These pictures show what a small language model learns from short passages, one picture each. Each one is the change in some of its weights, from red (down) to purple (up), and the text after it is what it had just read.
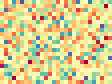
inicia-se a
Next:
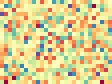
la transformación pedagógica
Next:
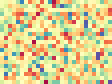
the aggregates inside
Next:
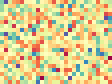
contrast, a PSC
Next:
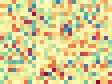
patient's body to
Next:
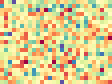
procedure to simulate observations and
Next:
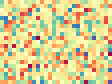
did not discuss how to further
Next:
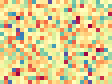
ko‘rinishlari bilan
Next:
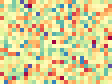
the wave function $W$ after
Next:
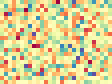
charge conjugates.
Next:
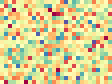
of phase space covered by
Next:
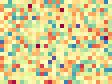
is clearly a magnetic structure and
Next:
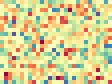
$\lambda$ to have its fixed
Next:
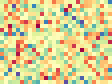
non-singular case of
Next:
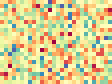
the selection to xA
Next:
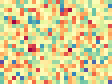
literature sources that discuss the
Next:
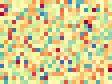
ait istatistiki
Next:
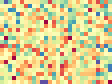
gold labels with weighted
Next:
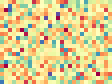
de venda (Di
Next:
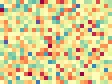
hal qilishga yordam
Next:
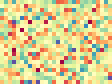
davlat standarti. –
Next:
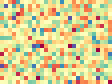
the slope change of the
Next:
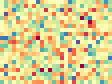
dafür ist, dass
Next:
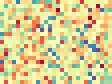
caso evidenció la
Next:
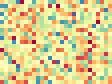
а также между
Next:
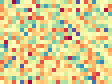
constraint can be used to
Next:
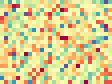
o'zaro va
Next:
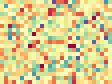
based on a review of the effects
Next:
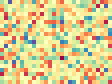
deles. Diante
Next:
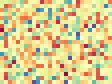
nafas olish va
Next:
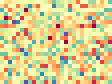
Two variants are proposed,
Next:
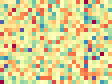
неча асрлардан
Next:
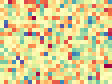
other hand, basing on the
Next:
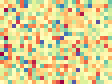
групи, а
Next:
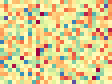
etadi. Sovuq
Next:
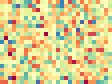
one order higher that the SM
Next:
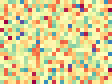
model therefore remains computationally
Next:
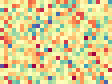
las coronas de los
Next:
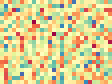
technology into the domain
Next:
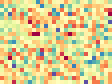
a una Enseñanza
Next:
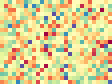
IEEE protocol standard
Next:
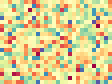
Entre os inúmeros
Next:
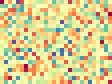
papers collection.
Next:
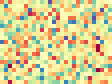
sejam presenciais,
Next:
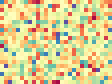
can affect evaluation results,
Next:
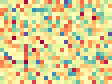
Energy (MeV)
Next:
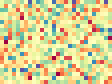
boshidan kechiradi.
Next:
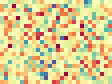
2--5, which indicates
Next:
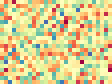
one cell to another is
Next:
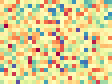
странах: the
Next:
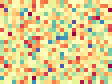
droit maritime,
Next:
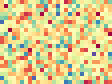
that by pumping the
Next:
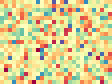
panggilan dan
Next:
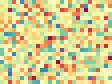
in model M3 while the
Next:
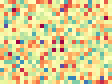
restrito apenas
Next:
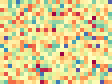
when the nuclear potential features a
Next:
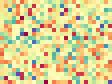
qolmasligimiz uchun
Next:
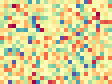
radiative (RCE)
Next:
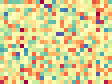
decays of $\Dz$
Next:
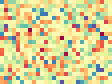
\begin{equation} E
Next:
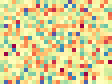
$m$ denotes the
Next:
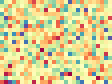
$L$ while $C$
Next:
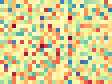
preditores significativos
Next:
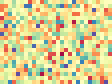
two Yang--Mills
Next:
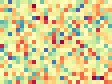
form a point cloud in
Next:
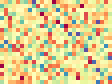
expone el carácter
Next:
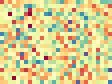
ishlab chiqish va
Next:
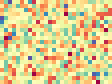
Timurid period.*
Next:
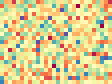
of valley polarization
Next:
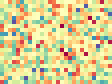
this case, the only connected
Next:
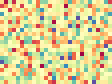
tidak ada lagi
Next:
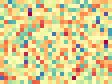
odd. By comparing
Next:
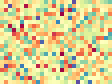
targeted by the linear
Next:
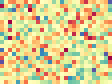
matéria sobre câncer
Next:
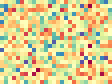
играет роль в
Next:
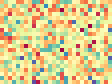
Zhu. \newblock
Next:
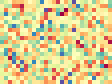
equations of the motion analysis is
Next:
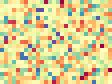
driving scenarios. The results
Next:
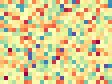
methods are evolving as
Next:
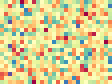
Șc. El.
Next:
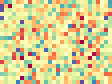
es el fragmento de
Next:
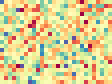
умумий клиник
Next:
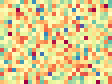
face pe zona de
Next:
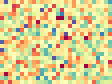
source star was allowed for,
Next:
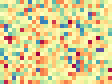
The corresponding normalization constant is:
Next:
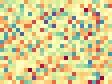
intermediate state into
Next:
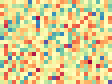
the ΔE effect can increase
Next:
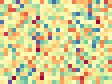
relative contribution of the two spatial processes
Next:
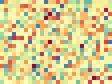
de Doenças
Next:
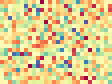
solutions for downlink
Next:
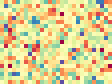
on the top register.
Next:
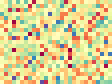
for which the electron energy spectrum
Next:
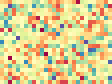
periapse (see
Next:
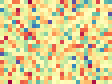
qildi. Yaponiya
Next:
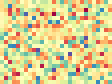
Some work has been
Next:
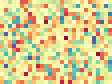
the first statement of
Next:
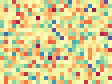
as an open problem for
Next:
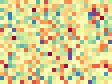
and number of antennas
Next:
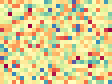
ishlab chiqarilishi
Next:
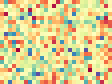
the ring from 50 to
